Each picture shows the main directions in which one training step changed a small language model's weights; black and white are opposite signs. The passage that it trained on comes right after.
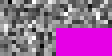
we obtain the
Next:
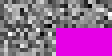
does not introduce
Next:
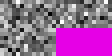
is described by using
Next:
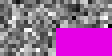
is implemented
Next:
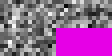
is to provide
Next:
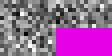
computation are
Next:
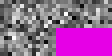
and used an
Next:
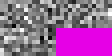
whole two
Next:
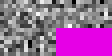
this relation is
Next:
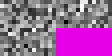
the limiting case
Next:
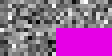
lack of
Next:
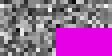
the electron one.
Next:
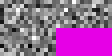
with a time
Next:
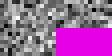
are expressed in
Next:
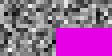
to find out
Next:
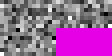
the current of
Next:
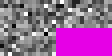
It is visible
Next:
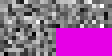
flux of image
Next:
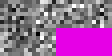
RMF potential
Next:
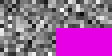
time complexity.
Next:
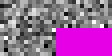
a space-based
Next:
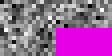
of the solar
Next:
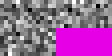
continua in our
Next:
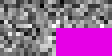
remaining subset
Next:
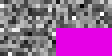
the counter
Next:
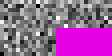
and vendors
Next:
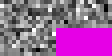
the top quark
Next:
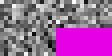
of biology
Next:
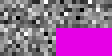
Note that the
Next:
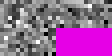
production, and
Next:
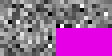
was detected by
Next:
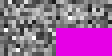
we studied the
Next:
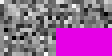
use of the effective
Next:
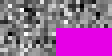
hosting the
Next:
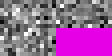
right results in
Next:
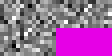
from loading
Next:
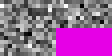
the physical
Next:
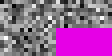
of the neutrino
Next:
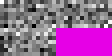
radii of
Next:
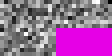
the Bagchi
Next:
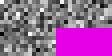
other (so
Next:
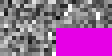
we find the
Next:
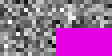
cannot be
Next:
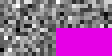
extent of
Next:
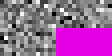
compared with the
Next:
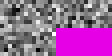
tops into
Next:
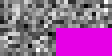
charge, as
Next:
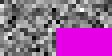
in them.
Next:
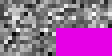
are about to
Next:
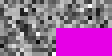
produce and from
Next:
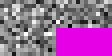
rows of
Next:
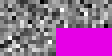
each lens would
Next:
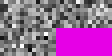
dotted and
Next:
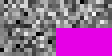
systems are even more
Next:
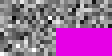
and resolve
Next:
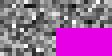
th}$ May
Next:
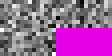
estimate of the
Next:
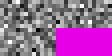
if we allow
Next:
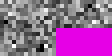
boundaries on
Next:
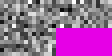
initial spatial
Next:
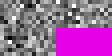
from MD
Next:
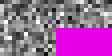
that some of the
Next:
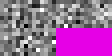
dispersion for
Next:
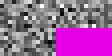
representation of
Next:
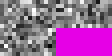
age fixed to
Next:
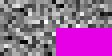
It turns
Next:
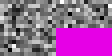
to the theoretical
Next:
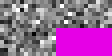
developing new
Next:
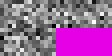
generated with
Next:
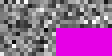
works on
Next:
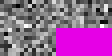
finite set of
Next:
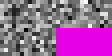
to determine
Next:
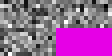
the Computing
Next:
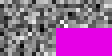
follow the same order
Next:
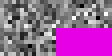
requirements are
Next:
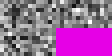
to assign the
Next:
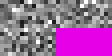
and \cag
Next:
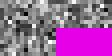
example is that of
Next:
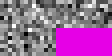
varies by
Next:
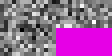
given a set of
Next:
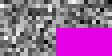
the X-ray
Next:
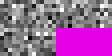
of NiI
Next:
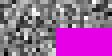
a particular noise
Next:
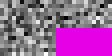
3--11 different
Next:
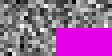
dark energy is
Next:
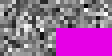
an increased
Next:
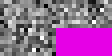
$\lambda$ =
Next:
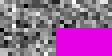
absorb light
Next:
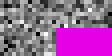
highest energy
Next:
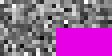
of species,
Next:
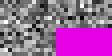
equation studies of
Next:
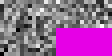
an external
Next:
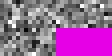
is called
